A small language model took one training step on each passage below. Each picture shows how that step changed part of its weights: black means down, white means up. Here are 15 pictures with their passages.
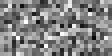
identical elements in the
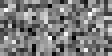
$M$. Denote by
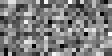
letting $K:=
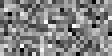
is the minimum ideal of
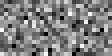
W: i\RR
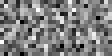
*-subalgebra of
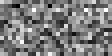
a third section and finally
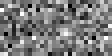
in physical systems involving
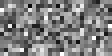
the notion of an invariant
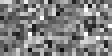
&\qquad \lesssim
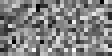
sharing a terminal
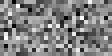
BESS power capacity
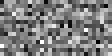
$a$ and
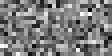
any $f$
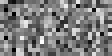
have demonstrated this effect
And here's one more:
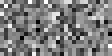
rounded ideals of
